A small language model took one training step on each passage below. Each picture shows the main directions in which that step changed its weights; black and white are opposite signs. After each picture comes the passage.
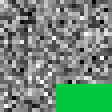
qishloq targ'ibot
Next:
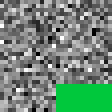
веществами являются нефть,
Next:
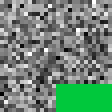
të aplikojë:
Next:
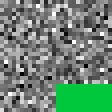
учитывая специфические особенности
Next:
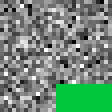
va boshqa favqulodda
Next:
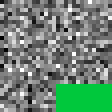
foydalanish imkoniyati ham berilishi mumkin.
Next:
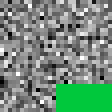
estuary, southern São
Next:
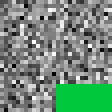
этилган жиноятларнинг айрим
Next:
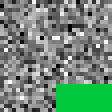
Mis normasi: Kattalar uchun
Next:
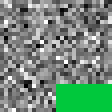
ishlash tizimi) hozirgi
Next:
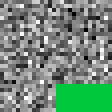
n'est pas pris en charge
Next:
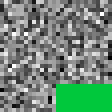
благополучия личности
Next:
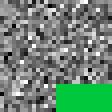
com conseqüente diminuição
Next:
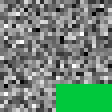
moderados. La desviación
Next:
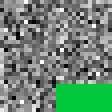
produção e a transmissão do conhecimento
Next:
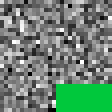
zamonaviy bilimlarni shakllantirishga zamin
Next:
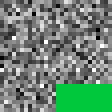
de la firme i au cours de
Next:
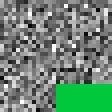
a extração do dente podem
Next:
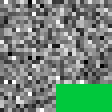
un escritor de nacionalidad
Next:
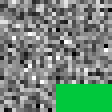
va aqlga to'la
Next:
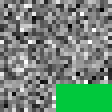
tizimiga ta‘sir qiluvchi,
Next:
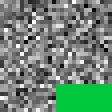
de tıpkı askeriye
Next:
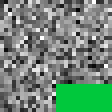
prădat de la sfânta
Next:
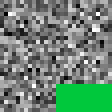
ser utilizados como solventes com alta
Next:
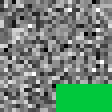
Self: Computers and the Human
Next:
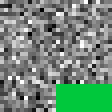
کافی در زمینه
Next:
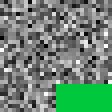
detecção de diferentes condições,
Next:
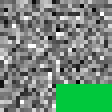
перерос в создание общешкольного
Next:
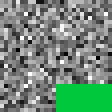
mazmuni fan va texnikaning
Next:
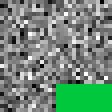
Til inson tafakkurining
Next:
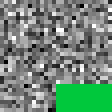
Aset Pribadi Tanggung
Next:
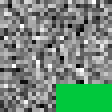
ostati nespremenjen
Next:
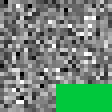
bo'lgan, bilim darajasi past
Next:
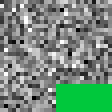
виртуальные туры, управление
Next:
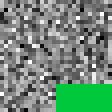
xo'jalik faolyatida bir
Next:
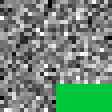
1 \right] \times
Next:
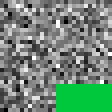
entre postagens interessantes e
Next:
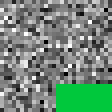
eng yuqori natija (98,7
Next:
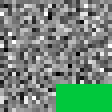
үшін ең қызықты әрі
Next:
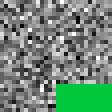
бути реалізована тільки за
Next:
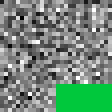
Brasileira de Defesa da
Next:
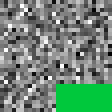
ihrer Grösse und Form nicht
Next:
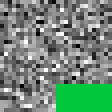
341]. Под влиянием
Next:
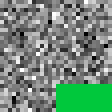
padre que no corrige,
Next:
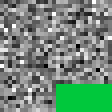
університету імені
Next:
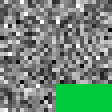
en outre révélé
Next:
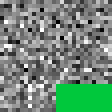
dans la performance stratégique de
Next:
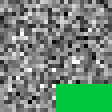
mayor. Y llega el cura
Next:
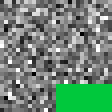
realizada pelos pareceristas *ad
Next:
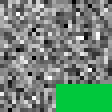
yang merusak ratusan
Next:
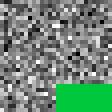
методом государственного финансового контроля или
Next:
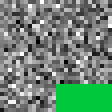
% f % Madde 3
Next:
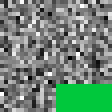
эга бўлган мураккаб
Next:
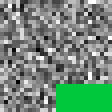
de Espera para Tratamento de
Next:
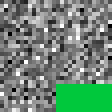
boshidan kechiradi va bu
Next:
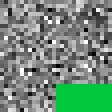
fait une autocritique
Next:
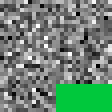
dunyo aholisining qariyb
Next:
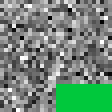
hamda mo'l-ko'lchilik
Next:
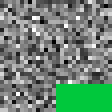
Oydin hali yosh,
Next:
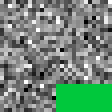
un timp de evanghelizare
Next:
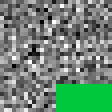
Nb. cit. Fréq.
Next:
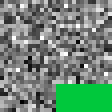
Neves** UFCG,
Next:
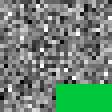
nutqiy faoliyatida real kommunikativ
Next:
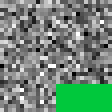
targ'ib etadigan,
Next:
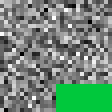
знать сущность понятия
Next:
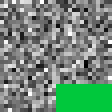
takrorlash orqali o'rganilgan
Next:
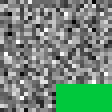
и среднего предпринимательства
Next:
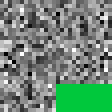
накаливания в это время еще
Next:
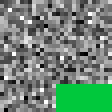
trouxe consigo o desafio
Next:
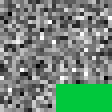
longo das décadas, como também
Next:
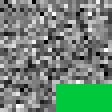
keskustella tarkemmin.
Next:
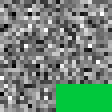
seja respeitada. Para tanto,
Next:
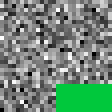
sein, dass die persönlichen
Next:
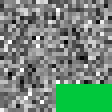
education, didactic analysis.
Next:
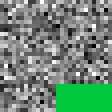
время работу с тестами (в
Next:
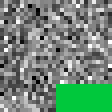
MÜLLER et al.,
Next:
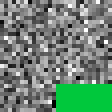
виникненню загроз
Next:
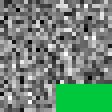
o'zining mohiyatiga
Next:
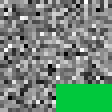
M. AQSh-O'zbekiston
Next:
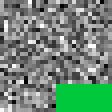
Among Autonomic Nervous
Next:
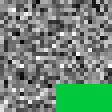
‘ensinando’, ou
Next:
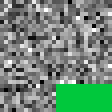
y conocidos viéndome. En
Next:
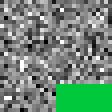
demand the respect for privacy. It
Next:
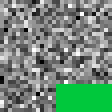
considered when selecting well
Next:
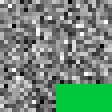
del trastorno del espectro
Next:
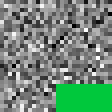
(o'yinlar, ijtimoiy
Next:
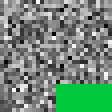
кўра, давлат иштирокидаги
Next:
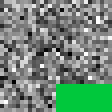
Así se distribuyeron en la
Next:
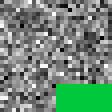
Critérios da abstinência de
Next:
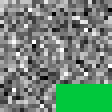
Laufbahn der beiden
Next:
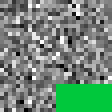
Abdurahmon Jomiy esa bu
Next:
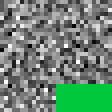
in Soil Science and Plant
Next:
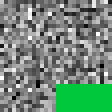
es justamente el puente entre el
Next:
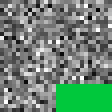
as restrições tradicionais de
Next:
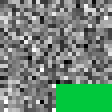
önünde Kybele
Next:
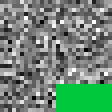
கும்கி என
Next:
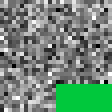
yaratishga yo‘l ochadi.
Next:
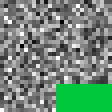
knowledge, priority direction.
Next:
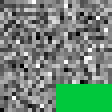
do engajamento dos alunos,
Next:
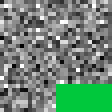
خلال المعايير
